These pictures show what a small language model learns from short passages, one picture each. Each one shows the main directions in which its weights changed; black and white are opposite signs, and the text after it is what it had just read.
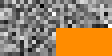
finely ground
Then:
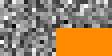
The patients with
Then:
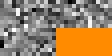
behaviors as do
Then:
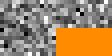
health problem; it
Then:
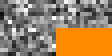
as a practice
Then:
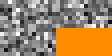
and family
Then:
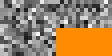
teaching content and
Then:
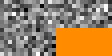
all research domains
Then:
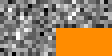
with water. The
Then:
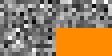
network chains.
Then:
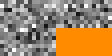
adduct shows
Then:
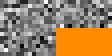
extra conditions.
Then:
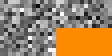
the risk of
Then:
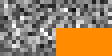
for producing
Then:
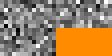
Global Rating
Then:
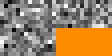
generated as
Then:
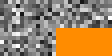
a positive DK
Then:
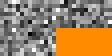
in the k th
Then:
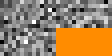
containing about
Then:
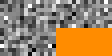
out. In
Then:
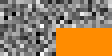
$\alpha =
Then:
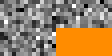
expected to develop
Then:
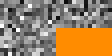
of microbial
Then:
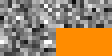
time and temperature
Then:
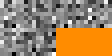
The data was
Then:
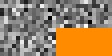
query with
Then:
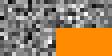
of the government
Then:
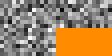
directions of economic
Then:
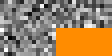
collected from these
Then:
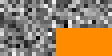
required by the
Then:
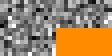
students alternative
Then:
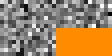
third type
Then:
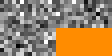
some of them are
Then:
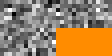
months from
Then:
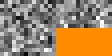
over time and the
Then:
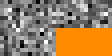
for human and
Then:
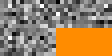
those patterns by
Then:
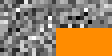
motility of
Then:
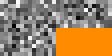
tests were
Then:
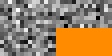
and construction of
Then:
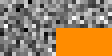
even instigates
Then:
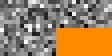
variance analysis and
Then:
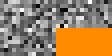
the primary
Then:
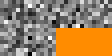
methodologies, such
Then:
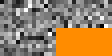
cases were evaluated
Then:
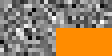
electrical properties
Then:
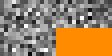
activity factor
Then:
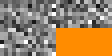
representative of the
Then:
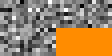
rejected by
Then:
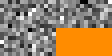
efficiency with
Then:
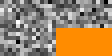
holistic process
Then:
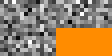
professor and
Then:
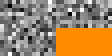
this technology is
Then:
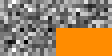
theories of
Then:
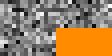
to 1 as
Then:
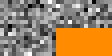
3D Multi
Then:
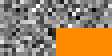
old technologies
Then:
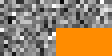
be possible to
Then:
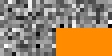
of Theology at
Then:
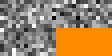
solving their
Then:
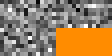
based on the
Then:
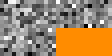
in the state of
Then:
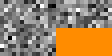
the social norms
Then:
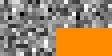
Center with
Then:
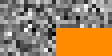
impulse is
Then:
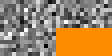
also considering to
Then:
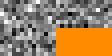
classicism of
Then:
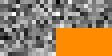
all observations at
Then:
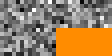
finally to the
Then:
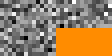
all courses
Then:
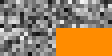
we use the
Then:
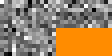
cases required
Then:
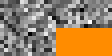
contact with the
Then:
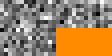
RIV and
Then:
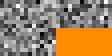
commodities in
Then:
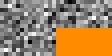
sees the
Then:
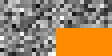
the creation or
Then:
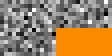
calculation process
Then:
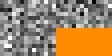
and other interested
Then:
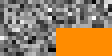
wind power is
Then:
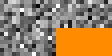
the research was
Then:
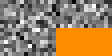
world has
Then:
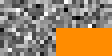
of proteins
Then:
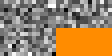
isotherms of
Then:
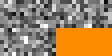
its structure. The
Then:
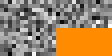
standard deviation
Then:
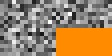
lessons in the
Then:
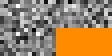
dynamics is
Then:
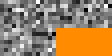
to assess the
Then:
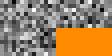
subset without
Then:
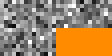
The Impact
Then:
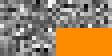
ethics of
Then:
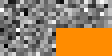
in its implementation based
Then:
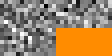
reported that,
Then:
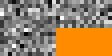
used as positive control
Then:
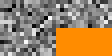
= \int
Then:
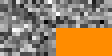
could greatly
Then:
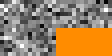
began preaching
